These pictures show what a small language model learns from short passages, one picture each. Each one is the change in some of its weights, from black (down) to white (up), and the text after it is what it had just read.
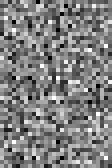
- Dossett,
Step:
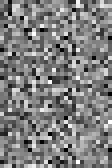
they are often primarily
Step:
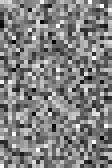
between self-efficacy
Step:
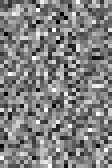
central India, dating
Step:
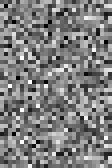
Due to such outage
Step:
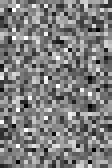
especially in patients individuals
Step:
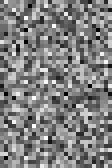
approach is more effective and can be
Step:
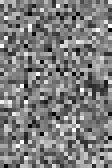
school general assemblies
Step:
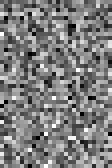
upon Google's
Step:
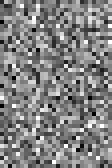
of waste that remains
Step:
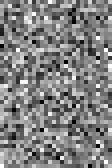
is then mixed with 3
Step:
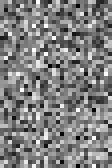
are generated in this period.
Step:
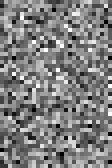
traditional debt,
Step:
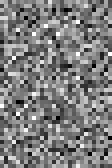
Instead of a
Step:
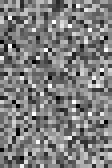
Makers In The UK
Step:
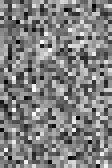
policies and initiatives
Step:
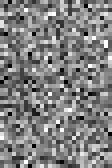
Hackathon, 01
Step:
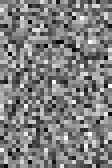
statistics* node to
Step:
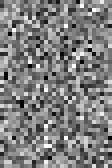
neighbor analysis,
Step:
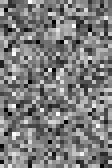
infrastructure and manpower
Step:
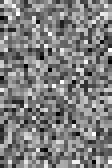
Cervical samples were
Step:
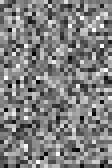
through what we have called
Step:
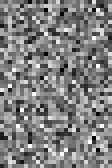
Further studies are planned
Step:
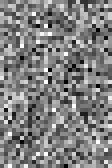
be zero mean complex
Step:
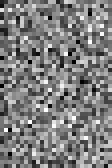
appropriate social culture
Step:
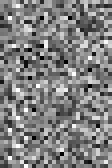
farmers' information needs may
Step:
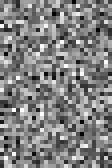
and G. Singh,
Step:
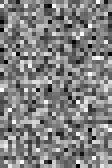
every day and not
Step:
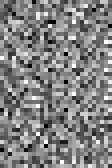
harvested 0 0
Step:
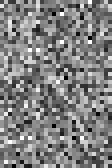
of CFU per 1 g
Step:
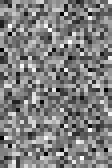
showed no fever and vital
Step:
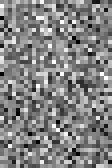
rather than insulin
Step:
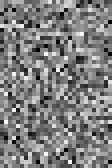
above table, the trade
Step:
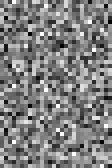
has many obstetric
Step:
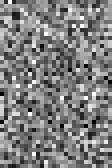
quality protein sequencing
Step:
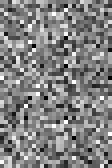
Netherlands), to
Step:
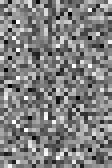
current to any one of the
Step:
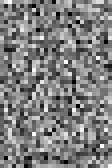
has been increased in IGT
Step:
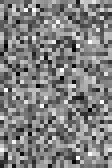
natural and there are no
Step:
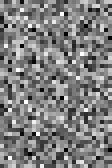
performances by funds run
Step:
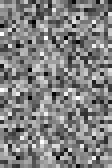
How many and for which
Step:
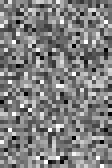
of Plant Extracts
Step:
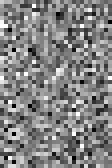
when only a limited number of
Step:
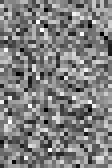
X₁-The experimental
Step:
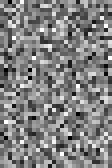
education, to take a
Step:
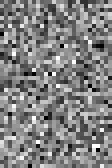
of the main vessels.
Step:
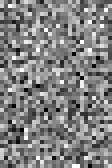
using Polaffini
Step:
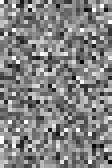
audio packet
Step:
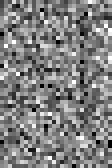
Found Calcd.
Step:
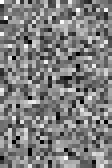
causal relationship among indicators
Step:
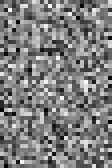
acid supplementation. All
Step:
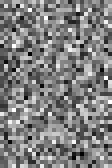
and may give bloating
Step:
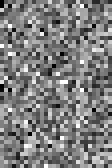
the CODECO
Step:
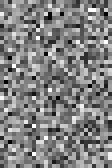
their further use should be limited
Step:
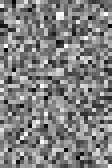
Name Value Unit
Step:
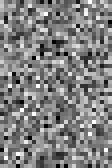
Motor Block
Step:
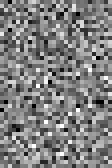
to the large amount of
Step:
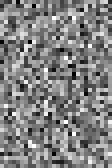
m. This is one of the
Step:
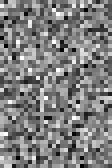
see text Very
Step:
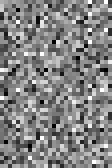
that could induce learning and
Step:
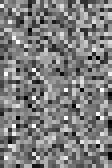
components must be defined
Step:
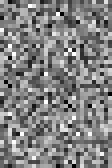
. Alternatively, when
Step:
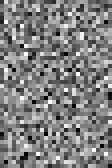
must be put in place
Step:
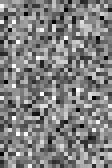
rural areas or among people who
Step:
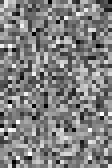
optimum reconstruction
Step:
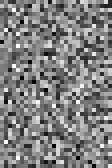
environment in location-based
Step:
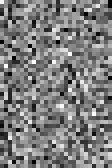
this connection, this study
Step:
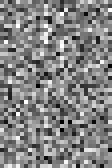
there’s no need to
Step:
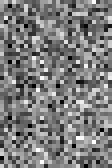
describe the factors associated with
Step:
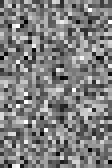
behaviours regarding FD
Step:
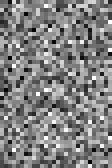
benefits, especially
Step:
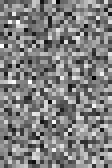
visual assessments. However
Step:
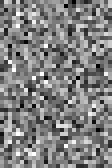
details recorded in
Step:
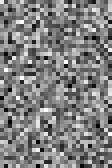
Europeans were not.
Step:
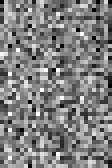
DPDP Act only
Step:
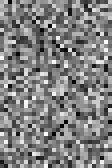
no lower than: 2000 m
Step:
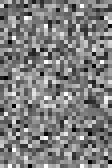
constructed in such a way
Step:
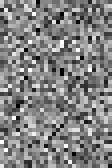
Eternally Yours
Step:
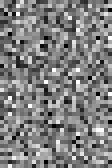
attached to the analysis of
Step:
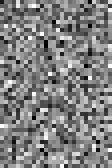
supply from M.E to
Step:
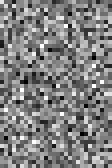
the coarser grid will
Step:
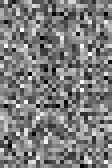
$x = 2arctg
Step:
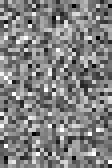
textbook adjust
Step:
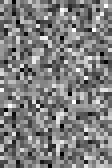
reinforcement process
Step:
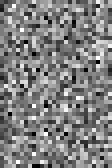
follow and be involved in these
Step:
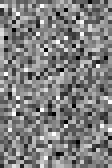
so that it can bridge
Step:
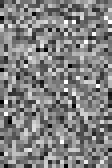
washed with small portions
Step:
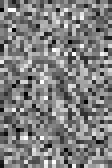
and So gave a
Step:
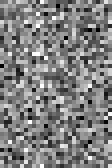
S, Daud S.
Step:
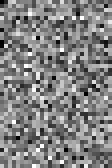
probably the micelles
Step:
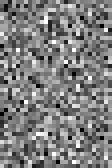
therefore a critical
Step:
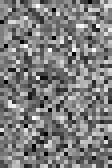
assignments of work tasks
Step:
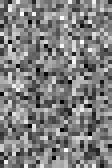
roles necessary for] the
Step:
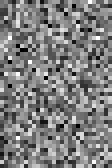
to experience appallingly
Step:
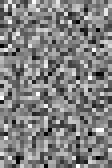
Then the solutions were
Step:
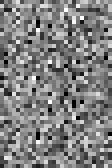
rules that should be
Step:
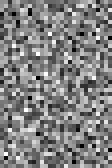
impairment may be more
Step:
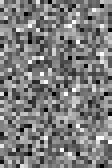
long-run relationship between
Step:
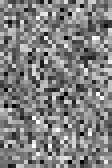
image (Figure 7a)
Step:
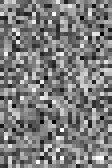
of the core technologies for
